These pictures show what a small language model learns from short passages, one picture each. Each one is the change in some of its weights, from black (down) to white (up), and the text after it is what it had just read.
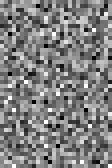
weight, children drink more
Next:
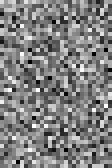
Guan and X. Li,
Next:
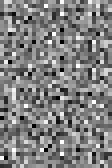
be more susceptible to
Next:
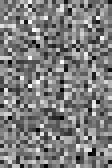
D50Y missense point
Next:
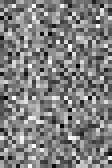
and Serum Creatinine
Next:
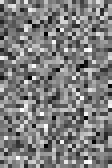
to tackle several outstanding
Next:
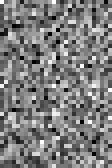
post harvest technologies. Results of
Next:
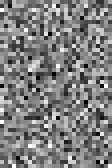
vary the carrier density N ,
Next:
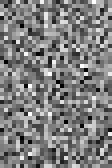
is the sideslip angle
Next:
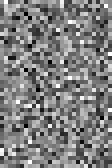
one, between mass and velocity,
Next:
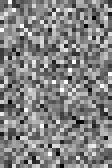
additives in polymers.
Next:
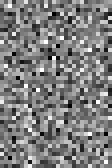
and ‘Tangerine’.
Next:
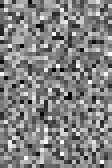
is taken as "ore"
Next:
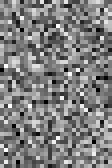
Jason Tillett and
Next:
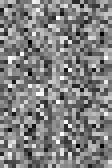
a wider audience,
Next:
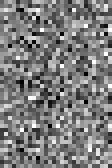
particular, the development of optimal
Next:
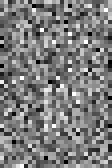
(Sentinel) is
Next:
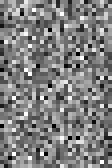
cells. Slices were analyzed
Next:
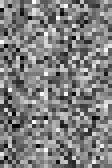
avenues for addressing the issue
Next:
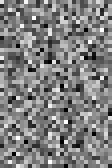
extracts against bacterial species P.
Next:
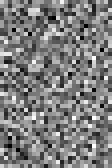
the presence of transition metals
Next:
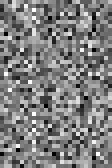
2. All water samples were
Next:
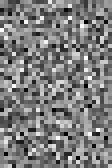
clinic by his brother
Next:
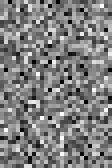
based in academic institutions, indicating that
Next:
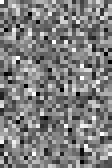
auditor tenure. A total
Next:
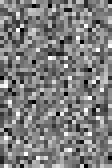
million tons of proven
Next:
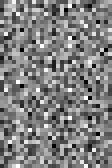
University (BAU),
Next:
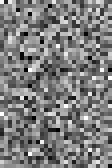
quality of the work style, the
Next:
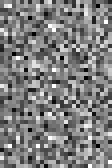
of palm sugar and
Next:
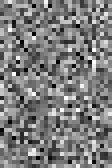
have been aware of the problem of
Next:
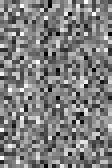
disorders in North America and
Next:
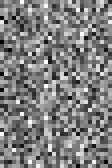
effects) on participants' understanding
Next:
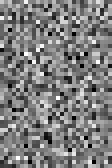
when undergoing inpatient
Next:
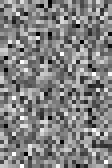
It also grows on lowlands
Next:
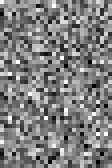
part of the city and therefore they
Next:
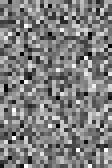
in navigation, agriculture,
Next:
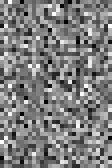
high water absorptive capability of
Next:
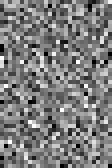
with the integration of agricultural trade,
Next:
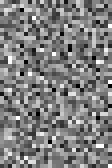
material consumption, and customer satisfaction were
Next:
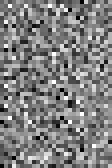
use both straight and helical
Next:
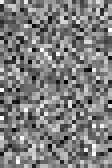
to holistically examine the health
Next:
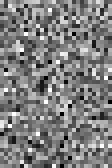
creams, which can mask
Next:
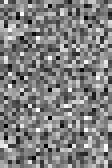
apparent, leading to an excess of
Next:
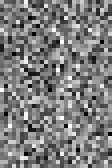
of Diversity, Equity and
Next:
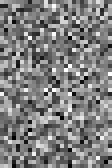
will be surely helpful
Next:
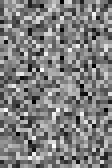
used here is not referenced
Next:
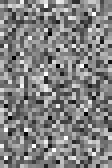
2019). These chronic mental disorders affect
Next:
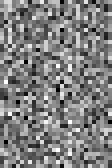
such condition was not explicitly
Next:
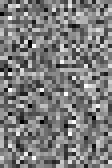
consumers were using the Internet for research
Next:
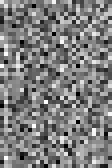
of ideological approaches as a result
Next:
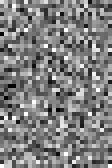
other protocol to find route from
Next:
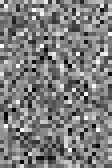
downs without altering the
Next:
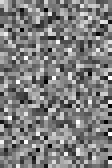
or a state before and during a
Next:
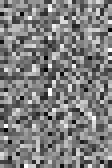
review process resulted in the identification of
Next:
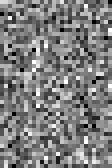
her inner vision in a visible
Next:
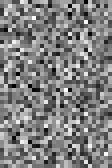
Research*, *Language,
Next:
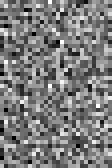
of Japan-US conference*,
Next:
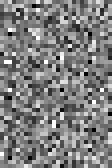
too, for reasons strong and
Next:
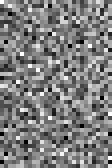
for Indonesian people by considering
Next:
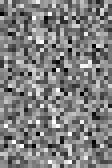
making them potentially useful as ecological
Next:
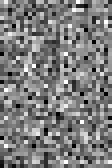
materials. On top of this there
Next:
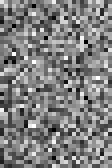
of the benthic ecosystem in
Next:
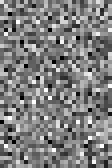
into consideration and edits incorporated
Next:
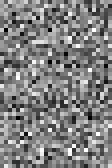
conversations around sexual health
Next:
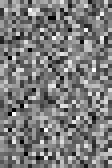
the centers of the machined
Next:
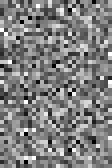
load and fix the errors if
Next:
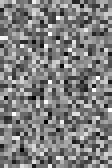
a quantity difficult to calculate and relation
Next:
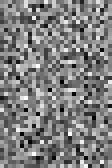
shown together with the baseline system on
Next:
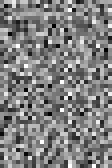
kidney detoxing or
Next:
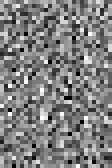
they have no known competing financial
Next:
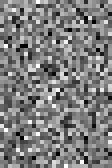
In the same period, due to
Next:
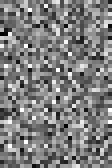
and system reliability structures to analyze the
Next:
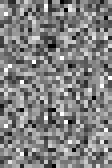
the Digester Parameter
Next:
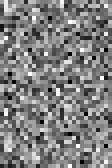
one. Clustering is used for
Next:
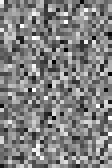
next analysis (Analysis
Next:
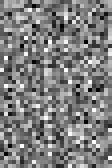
& Matthey) (1
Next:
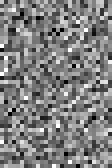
progress that has been made in using
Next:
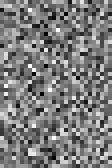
and the remaining crude oil is
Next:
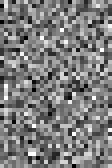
to ascertain that the oxygen
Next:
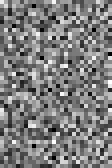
of the wheat bran
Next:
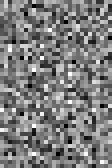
(n = 10), the population
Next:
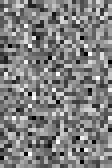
is described. The oxime
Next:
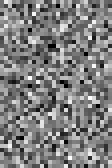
the management of friction and
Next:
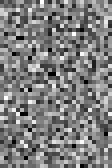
the perfectionistic strategies employed
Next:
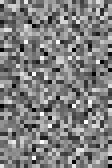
to support rather than substitute
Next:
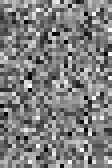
bands, allowing complete analysis of
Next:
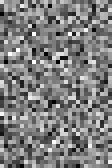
on the scaling behavior of the
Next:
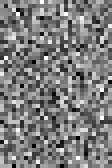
trainings and did not have the
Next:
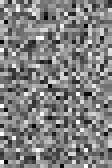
both Tödürge
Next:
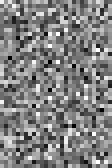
fibre array showing a failure in the
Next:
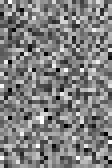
secure, rapid and more controlled test
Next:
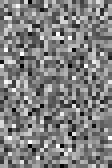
are likely to produce significant errors.
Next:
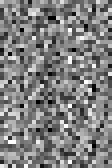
the lack of the latest
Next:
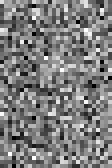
course of the project, participants
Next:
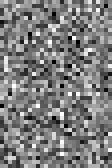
it can be deduced that
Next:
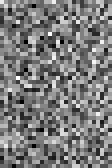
of emphasis the importance of the
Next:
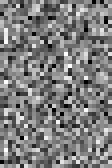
that the system is infinite
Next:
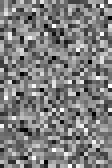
basis, with capable and advanced technologies
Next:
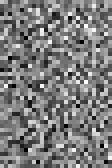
by using the internet, such as
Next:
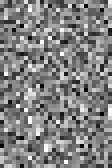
influence in local enterprises.
